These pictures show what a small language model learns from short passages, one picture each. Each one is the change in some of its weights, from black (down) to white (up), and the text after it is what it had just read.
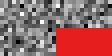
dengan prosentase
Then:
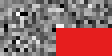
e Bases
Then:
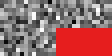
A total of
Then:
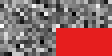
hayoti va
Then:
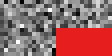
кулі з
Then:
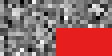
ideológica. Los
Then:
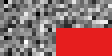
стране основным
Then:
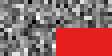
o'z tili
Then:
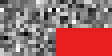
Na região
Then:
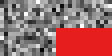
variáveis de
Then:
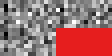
prevê uma
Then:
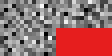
населения в
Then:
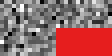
dalam kegiatan
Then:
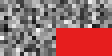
Maio), a
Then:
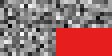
and services and in
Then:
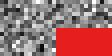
It is necessary
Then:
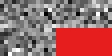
či už
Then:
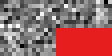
lodos entre
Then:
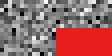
și respectului
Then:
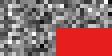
de resistencia
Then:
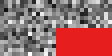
asosiy sabablaridan biri
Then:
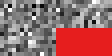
stating that
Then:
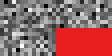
неки начин
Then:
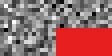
не только к
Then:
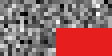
nuevas orientaciones
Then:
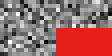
Em relação ao
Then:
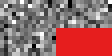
a analizatorului
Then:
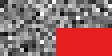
delle cose,
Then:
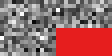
nacionalni in
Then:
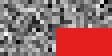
para reduzir
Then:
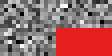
обращений о
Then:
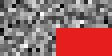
be up this
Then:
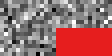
entreprise ou
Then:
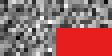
В статье
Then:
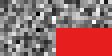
datos de instrumento de
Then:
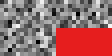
знания для
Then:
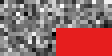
- İbn
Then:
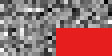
terhadap keamanan
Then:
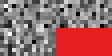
в сторону
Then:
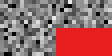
на сколько
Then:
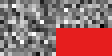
chiqarish va faoliyat
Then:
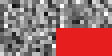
tespit edilmesi
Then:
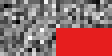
tabel 1,
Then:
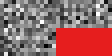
más precisos y
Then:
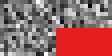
los diarios de
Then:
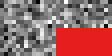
жоден із
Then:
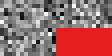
agentes públicos
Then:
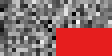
sin ningún
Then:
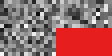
madaniyat va
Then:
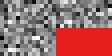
uchun asosiy maqsad
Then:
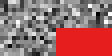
livros dessa
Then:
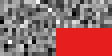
memiliki komitmen
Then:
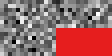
un vides
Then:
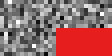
semalarini va vaqt
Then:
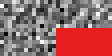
le 08 décembre
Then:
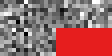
within the
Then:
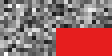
risico's op
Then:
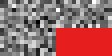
Institute of
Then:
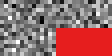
правило, при
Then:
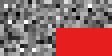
semua dimensi
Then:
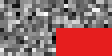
pada pengamatan
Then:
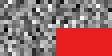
conduzione nei
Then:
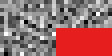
non permanents
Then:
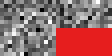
the driving
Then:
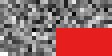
quyosh nurini
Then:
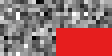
cidadão do
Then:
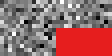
recherche. -
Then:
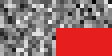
sabe mais uma
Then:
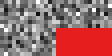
في نظام
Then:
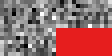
via Mario
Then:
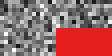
keng jalb
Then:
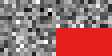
huquqiy normativ
